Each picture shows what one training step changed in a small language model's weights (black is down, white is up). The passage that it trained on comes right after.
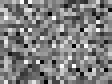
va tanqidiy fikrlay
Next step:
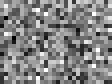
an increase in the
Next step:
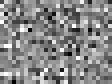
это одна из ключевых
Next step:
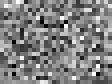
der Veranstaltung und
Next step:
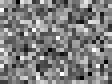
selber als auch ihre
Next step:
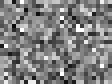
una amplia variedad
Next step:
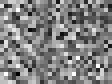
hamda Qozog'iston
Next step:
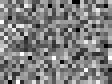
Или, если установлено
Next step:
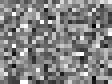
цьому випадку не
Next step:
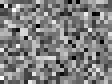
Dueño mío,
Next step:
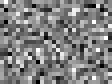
network of STEM
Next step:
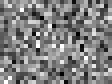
condividere dati.
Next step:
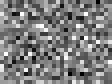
oportunidades, sem perder
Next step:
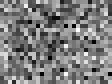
mejor visualización del diseño
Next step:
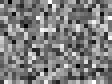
Hindernissen ihrer
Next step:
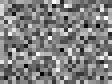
no Brasil. Esse contexto
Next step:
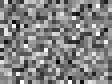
ta`lim samaradorligini oshirishga
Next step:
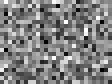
adet teke ile elde
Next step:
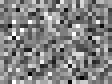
в авторский контекст.
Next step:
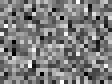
o‘ynaydi. Bu
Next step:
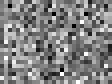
cuore, è necessario
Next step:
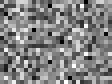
și în practica clinică
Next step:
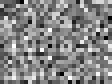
delitos en los que se
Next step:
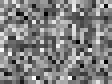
та відбирали проби
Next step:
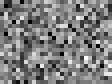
Arie Wahyuni,
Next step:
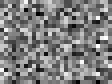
= depreciação de
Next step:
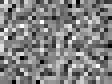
азота, в
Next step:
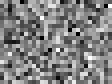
Library Center
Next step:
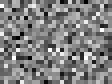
la réalisation d'un
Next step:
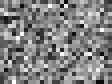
la corresponsabilidad en la
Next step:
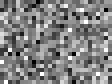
disciplina fiscal;
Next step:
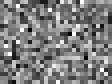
плодовых культур является создание
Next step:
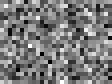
todos los anteriores sean
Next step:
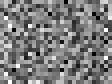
García¹ Zoila
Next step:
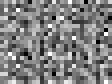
في فن الملاحة
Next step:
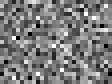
que deben alzar el
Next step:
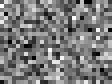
количестве, это поможет
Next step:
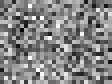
de propensão e a
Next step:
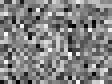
works to be created
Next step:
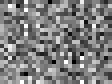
de manter registros e
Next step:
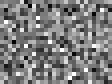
zotlarga yaqin
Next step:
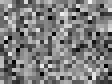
aquello que la paciente
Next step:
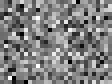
on peut noter les
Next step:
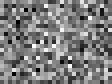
menghasilkan tegangan
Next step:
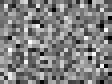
de la vacuna del
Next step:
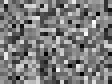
sebuah analisis untuk
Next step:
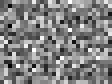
до освітнього простору
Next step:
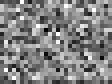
orqali hal etadilar.
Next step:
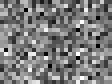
la integración y la colaboración
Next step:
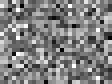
техн. ун-т,
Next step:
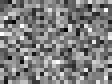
investitsiyalarni amalga oshirish;
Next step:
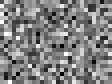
это несомненно
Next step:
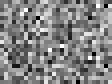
to the profession of notary
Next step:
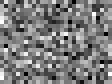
изменений в среде информационной
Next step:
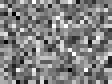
prassi ai livelli
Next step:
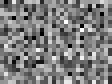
van de set van relevante
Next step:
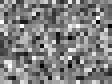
способности человека / В.
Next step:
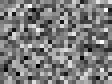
Uning “Lison
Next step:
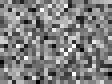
com penas diferenciadas
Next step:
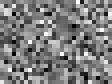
o'tayotgani yo'q
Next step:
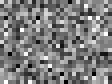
o su dispensa
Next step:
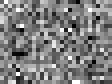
2. Количественный
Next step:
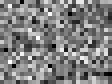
cuenta son la procedencia geográfica
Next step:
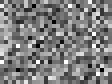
seja necessário, pode-se
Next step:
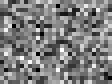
siguen teniendo una
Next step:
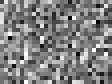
залучений в процес
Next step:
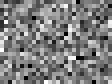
домінанти розвитку
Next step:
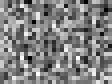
zijn oordeel over de
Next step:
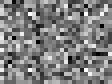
tipa primarnih
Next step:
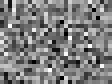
group of acrylates.
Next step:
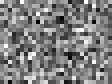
las mezclas en el
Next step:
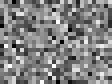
обществом, высокий уровень
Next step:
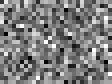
в образовании: опыт
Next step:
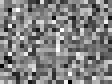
установки кормушек может
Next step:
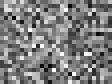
su decisión en cuanto a
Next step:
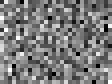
по большинству показателей
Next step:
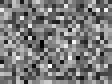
Bahriddin G‘iyosov
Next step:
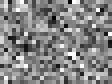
propuesta por el Ministerio
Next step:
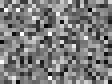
matemáticas, constituyen el
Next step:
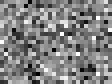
tensão e dificuldade
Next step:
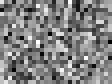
concept mapping tool
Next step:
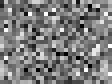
X \rightarrow
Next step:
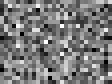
musobaqalarda bir
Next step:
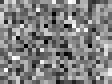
служби в державі,
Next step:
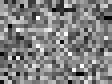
à somme nulle
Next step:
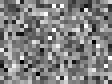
że obecna forma
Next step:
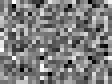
режиме реального
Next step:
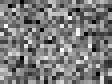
eritremya paydo
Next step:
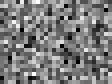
strategies for error
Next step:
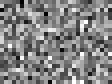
S только при спонтанной
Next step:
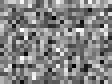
4.1. Grafik
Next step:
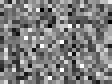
atención a problemáticas como el
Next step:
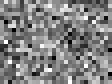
solament ab un dels
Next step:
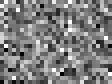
случаев. Это существенно
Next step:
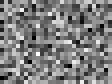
berish orqali ushbu turdagi
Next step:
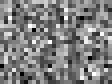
Surgió la siguiente
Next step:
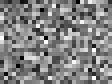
*Journal of the Academy of
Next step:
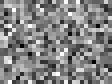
conduta, inclusive para
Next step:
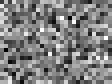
ситуаций. Некоторые
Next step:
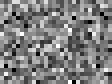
yetiştirme problemleri
